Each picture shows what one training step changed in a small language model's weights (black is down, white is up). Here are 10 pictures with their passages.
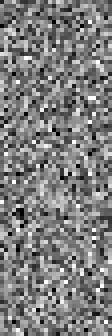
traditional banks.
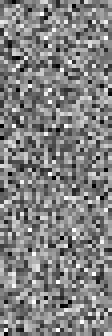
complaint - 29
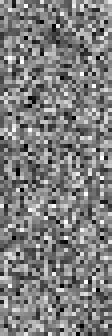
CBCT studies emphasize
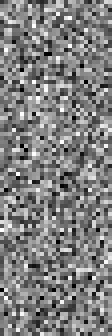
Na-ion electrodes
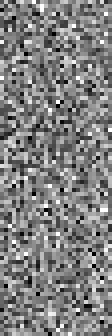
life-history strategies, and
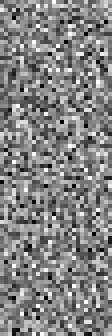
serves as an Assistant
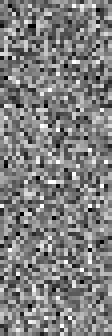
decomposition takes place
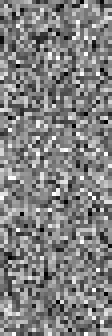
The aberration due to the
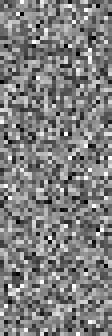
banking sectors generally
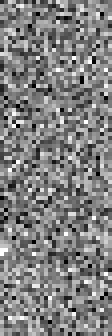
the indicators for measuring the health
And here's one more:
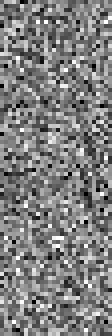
examination body for the award
